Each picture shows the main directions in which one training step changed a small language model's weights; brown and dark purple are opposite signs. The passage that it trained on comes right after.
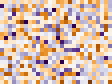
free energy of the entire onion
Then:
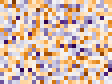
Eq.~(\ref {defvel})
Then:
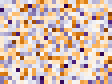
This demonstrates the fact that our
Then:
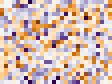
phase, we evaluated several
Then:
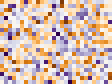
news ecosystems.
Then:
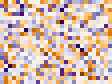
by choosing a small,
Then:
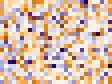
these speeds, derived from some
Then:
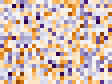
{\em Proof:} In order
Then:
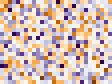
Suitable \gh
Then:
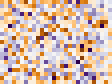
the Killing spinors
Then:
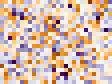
structure of the unobserved
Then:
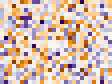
1 {\bf Lemma\
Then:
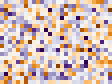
join operators such as
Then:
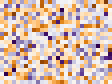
optimizing the global Pareto
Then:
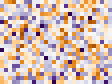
with different techniques point to similar overall
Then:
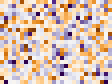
phenomena in these fluids is
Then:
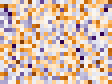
as part of the France
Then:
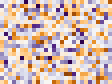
represent discrete time steps from pure
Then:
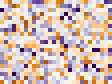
\refout \vfill
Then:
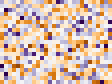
Canada \and
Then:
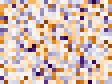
corrections scaling as powers of
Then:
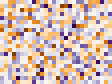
However, many real communication networks,
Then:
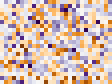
For completeness, we calculated
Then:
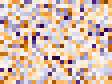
properties vary with the configuration of the
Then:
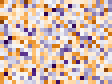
annealing in such a
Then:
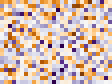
the response to a static and
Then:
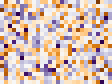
and by the American
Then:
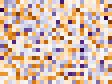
and requests for materials
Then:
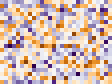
are expected to be relatively
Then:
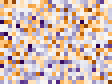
very long, with no indication
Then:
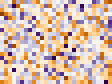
configurations as a function of the
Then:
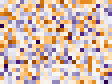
example, if the X state in
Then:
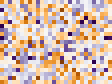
clouds illuminated
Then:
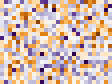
refer to quantum sensing and
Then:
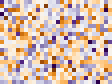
when both $H$ and
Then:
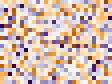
Although the overall sequence similarity
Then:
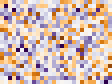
of isolated qubits
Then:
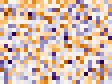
views a little
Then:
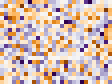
transformations for tensor fields.
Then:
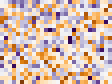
models with tracking solutions the potential
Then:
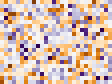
spatial infinity, they were
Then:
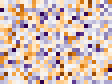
J.~Gasser and
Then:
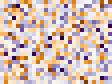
This model was studied in the paper
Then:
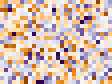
keeping with the
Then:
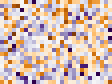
side couplings}, retaining
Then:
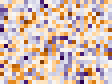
Effects of Varying
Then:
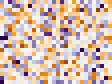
of $\langle \Psi_i
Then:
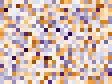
of our work is to discover
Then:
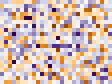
daily frequency patterns.
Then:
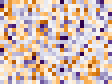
is effectively an expansion in
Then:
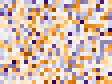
function, the integral then becomes
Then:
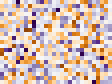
It would be interesting to extend
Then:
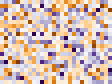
of thickness $dr$
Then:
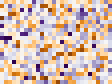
{\bibfnamefont {S.}~\bibnamefont
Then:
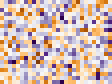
is the unique function on
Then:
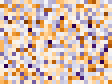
atoms. Exact results for the
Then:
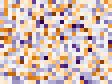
begins to rise
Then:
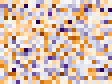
for the Spectral
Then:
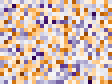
that harmful EEG
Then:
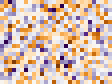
$\Delta^{\rm V \rightarrow
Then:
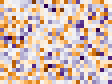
{Shahi}}, \bibinfo
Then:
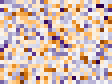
of the plaquettes,
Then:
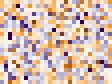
Horizon 2020 Project
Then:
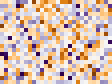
to charge compensation effects within
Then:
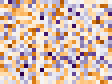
as $\nu\rightarrow 0$.
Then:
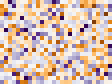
\ \ maximal relative error threshold
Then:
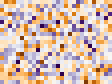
with increasing activity though the
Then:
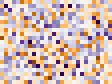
closed trajectories.
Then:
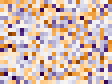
of particles. A projection
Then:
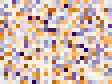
compare the model to the nine
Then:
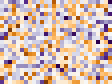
matter effect $A \ll
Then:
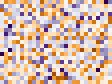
to the calculated dispersion lines.
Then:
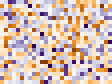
a population $U$ with
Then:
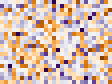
Resources (equal),
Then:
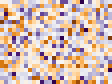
$h$ (charmed
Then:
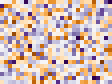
benchmark and present its dynamical model
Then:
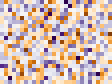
\calE(\gamma)$. The
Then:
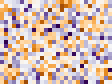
other anisotropic}
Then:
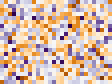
term (denoted by
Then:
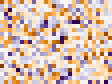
the octet and the
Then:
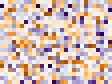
definition of {\em an observational
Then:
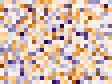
into: \begin{equation}
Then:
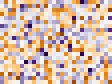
Actually, in four
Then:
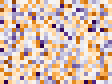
intense ionizing fields.
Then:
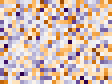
of the World Color
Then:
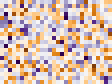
naked singularity or
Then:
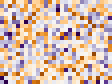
No evidence of any significant signal events
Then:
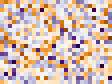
of the scaling exponent. This
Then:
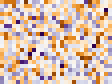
this case, a larger number of
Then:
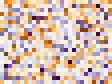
our knowledge, there has not
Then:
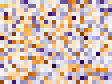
registers and signals via
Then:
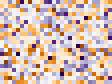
gravitation) goes as
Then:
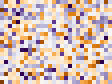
and CCW modes at the
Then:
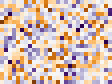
**Negative tumor**
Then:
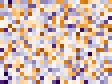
the fraction of neighbors
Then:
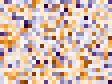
tube) increasing in a
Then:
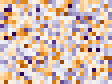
phase on the twin boundary,
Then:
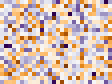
that the distribution of distances between
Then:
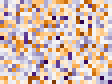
our analysis and conclude.
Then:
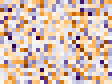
values are computed by combining the
